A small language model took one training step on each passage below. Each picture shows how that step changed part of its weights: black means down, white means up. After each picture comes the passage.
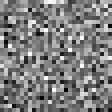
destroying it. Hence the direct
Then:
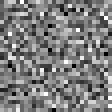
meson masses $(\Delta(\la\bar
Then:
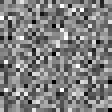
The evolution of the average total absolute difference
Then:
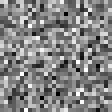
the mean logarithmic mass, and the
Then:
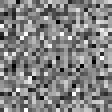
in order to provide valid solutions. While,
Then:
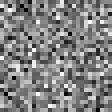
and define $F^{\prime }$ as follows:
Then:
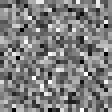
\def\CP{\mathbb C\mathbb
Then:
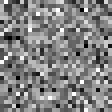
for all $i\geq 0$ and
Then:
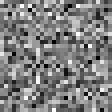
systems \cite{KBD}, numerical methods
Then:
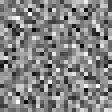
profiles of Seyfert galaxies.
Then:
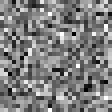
degeneracy. Let us note that in
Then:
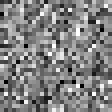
to the southwest in
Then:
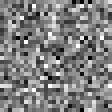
Horizon Europe research and
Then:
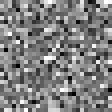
strong dissipative regime can take
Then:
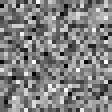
store a copy of the
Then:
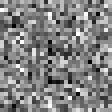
at the bottom of the second Bloch
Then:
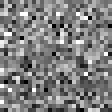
\begin{figure}[H] \centering
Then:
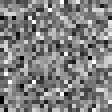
\sim qH_X$ for a very
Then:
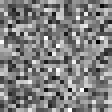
Thus, by replacing $t$ by
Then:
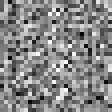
paper, we further show that the estimator proposed
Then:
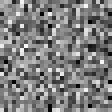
significance (P<0.025)
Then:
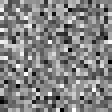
Consider the polygon in Figure
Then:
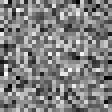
times $\tau_k$, $k \geq
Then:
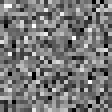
\| \widetilde A(-Nq)
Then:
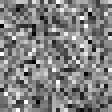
the intricate relationship between neural
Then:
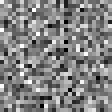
the preceding equation, we have
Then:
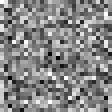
the following non-dimensional terms are defined:
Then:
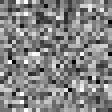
Finally, we find the optimum
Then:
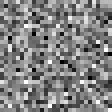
from the relative strengths of observed
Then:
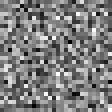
If $X$ is homotopic to
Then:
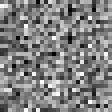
be made precise. Using the above notation, we
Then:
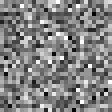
to improve future sub-grid
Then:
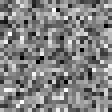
direct coupling of the most unstable modes
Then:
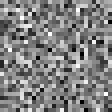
initial state, the ferroelectric
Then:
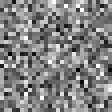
also studied in Information Retrieval
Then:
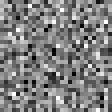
analogously obtain $N_\phi =
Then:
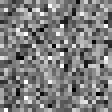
with commodity plastics (see
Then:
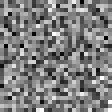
a boxcar filter of width
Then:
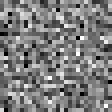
this is a spurious one is
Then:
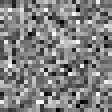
$\tilde\mu(x)$ in the following
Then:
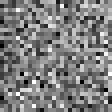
of shock wave solutions we slowly
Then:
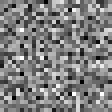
next lemma is the martingale representation theorem
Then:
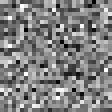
form of the relativistic corrections
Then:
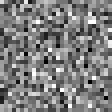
scattering functions~\cite{hansen}
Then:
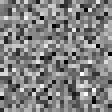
luminosity-dip phase of the
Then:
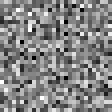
of the other components is relatively standard, we
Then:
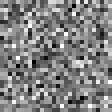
by the point sources will bias the final
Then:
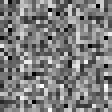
= 1,2)$$ are embeddings.
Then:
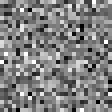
gravitational lenses for which time
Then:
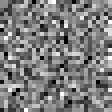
strong upper bounds on the sizes of the least
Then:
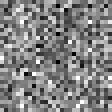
two functions are in agreement (in the optical
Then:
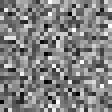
therefore, well suited to study the whole
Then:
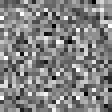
With this, $\cA$ of
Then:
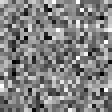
the University of Tokyo, and the
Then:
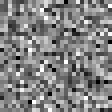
is $\sqrt{\boldsymbol{x}}$
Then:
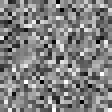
the Lie derivatives and the elements of
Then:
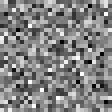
replica of the service being
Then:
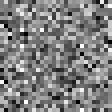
quantum states are a tunable gate
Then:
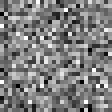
known facts on Berkovich spaces
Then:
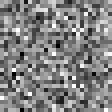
$T$ inside a canonical neutron star
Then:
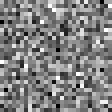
to the choice of statistical model however. For
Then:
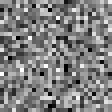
condition on $\theta_y$. It should be
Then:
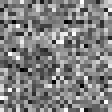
paper is to further investigate some properties,
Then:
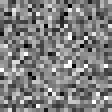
may represent good candidates for such
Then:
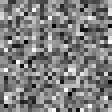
Reasonably precise measurements of the
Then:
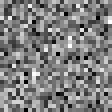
infinite avalanches may occur. The
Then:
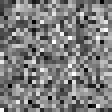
important difference between this problem from combinatorial geometry
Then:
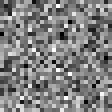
topological indices can be computed from these
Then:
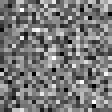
maximal amenable subgroups ot
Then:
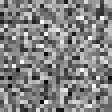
to compose the probability that it is
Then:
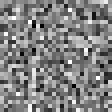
is easy to understand. Managers who
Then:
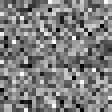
precalculated which simplifies and
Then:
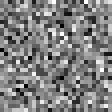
set on a parabolic orbit that
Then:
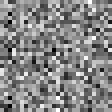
the first statistical moments are also
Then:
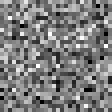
droplets occurs in a large variety
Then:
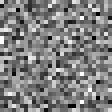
video. Their visual
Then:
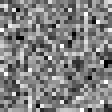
to be enhanced near the FHI
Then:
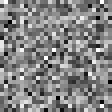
the polynomials $p_l$ are normalized
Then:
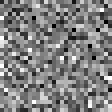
For any $z\in K$ there exists
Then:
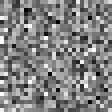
for $f$ the equation: \be
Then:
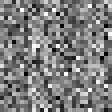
fractional Brownian motion.
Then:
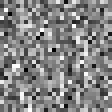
average, the twelve largest
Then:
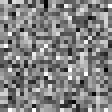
approaches the graph size ($Z\rightarrow N$)
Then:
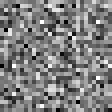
to the polarization direction of input beam
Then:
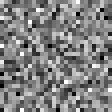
is assumed to be either Noetherian or
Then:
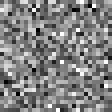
the processing cost, e.g.,
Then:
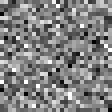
partons and one gluon parton from
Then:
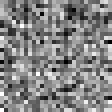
$ of degree $g-1$ by
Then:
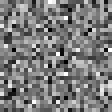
first three blocks of coordinates. Here we are
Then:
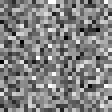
on a test problem involving an elliptic
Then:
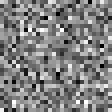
the gradient image mappings, and {\it good
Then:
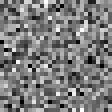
resulting from a randomly flashing
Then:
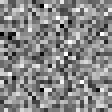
of time and quantity are separated,
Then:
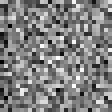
of the NV$^-$ center level structure,
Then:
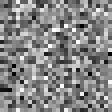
generator of the Lorentz
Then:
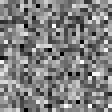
quantum walker in a discrete quantum
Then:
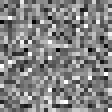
our purpose to approximate the form of the order
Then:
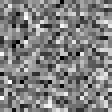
that the uplink white Gaussian noise
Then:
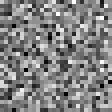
phenomenon at the galactic scale or
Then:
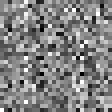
{\it Controlled ripple
